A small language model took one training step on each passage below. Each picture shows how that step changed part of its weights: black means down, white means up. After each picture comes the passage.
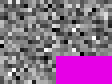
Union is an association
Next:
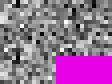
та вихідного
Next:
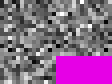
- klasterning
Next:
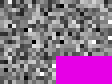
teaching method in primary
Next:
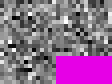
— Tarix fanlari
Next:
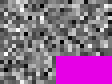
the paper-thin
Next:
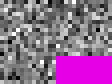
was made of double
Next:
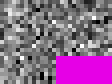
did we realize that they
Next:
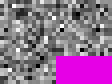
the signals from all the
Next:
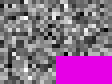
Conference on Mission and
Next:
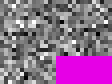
lines of just a
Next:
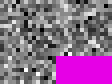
for girls as
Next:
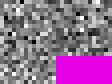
elements transmitting
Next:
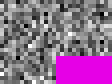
que ditam a
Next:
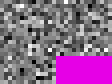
also wish to refine
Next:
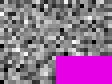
experts against the value of
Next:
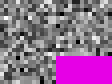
a amostra A
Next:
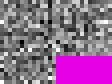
world. Next,
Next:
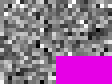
pelaku usaha
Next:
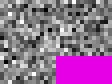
agenda on a global
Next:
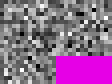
capillary was
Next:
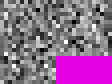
failure to protect
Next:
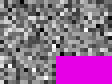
la participación, en forma
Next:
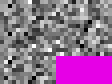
Амир Темур
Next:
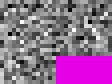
*в статье
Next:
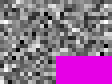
emas. Bu uchun ham
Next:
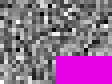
gemeenten in
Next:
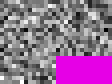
and techniques alive.
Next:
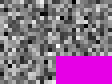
de raça nem
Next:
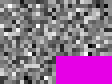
AA. An estimation
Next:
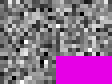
technological issues.
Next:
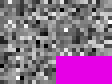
based on the observation from
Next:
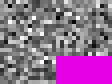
// Материалы
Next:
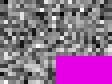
orçamento participativo e
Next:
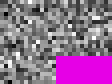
highlighted, to
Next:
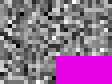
education, technology and management.
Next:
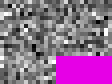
steht, und es
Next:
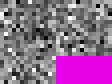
dari setiap kelas
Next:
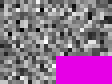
velocity. In
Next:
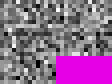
little practical
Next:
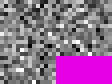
e sem relação com a
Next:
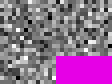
Denmark, one
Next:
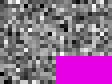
the Republic of
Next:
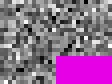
Abduxalil .
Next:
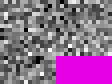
7 Peter Webb
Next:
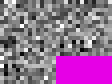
at a percentage,
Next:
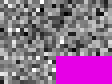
an image composition
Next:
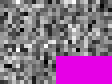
positively influence
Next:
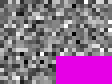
were affected by the
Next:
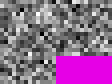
JOURNAL OF
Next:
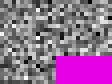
time by the authorities.
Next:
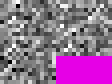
CY, Luk
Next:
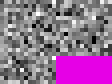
Appendix Additional
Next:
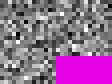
needed by Business
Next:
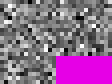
mejor cunplir
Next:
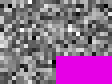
Pro дастурий
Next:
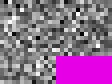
of MAP discussions into
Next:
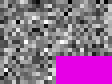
також участь
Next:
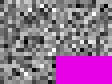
Chemistry in
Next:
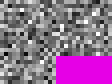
Network Open
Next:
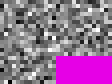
o'zi nima
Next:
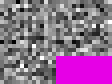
Gustavo M.
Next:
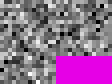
impactan directamente su
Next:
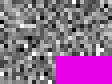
P according to a norm
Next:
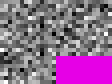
Universidad Carlos III
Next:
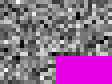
emission from the use
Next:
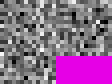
redesigns the environment
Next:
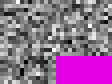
mustaqil hal
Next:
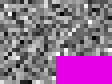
olib keladi.
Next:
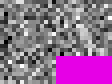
During follow-up,
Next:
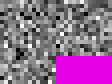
on stylistics].
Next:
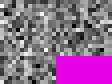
qonunning IX
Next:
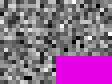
the last decade are
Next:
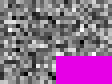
political crisis in
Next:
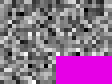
education. In an era of
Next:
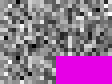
ability to gather,
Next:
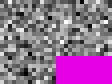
regions, activities and
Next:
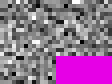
двата пола,
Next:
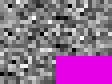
В. Пробелы
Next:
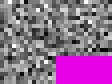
corner pieces
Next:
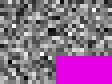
may be because of the fact
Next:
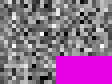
existence of solution;
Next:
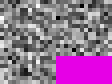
(Svalbard and
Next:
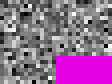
of problems nor
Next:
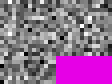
affecting the protein
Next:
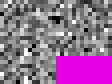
review. S.R
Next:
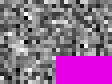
los que acabaría
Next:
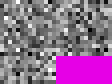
omillar hamda
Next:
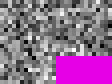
capacity of the structure.
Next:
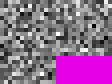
of the education system, of
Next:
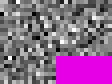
için sınıf
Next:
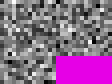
for Family Life
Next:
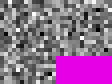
to the mould activity,
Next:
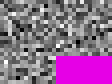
in China can be
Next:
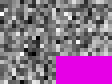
Nella mappa
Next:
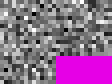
питання зміни
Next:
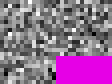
herbal remedies
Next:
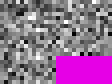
و شبیه
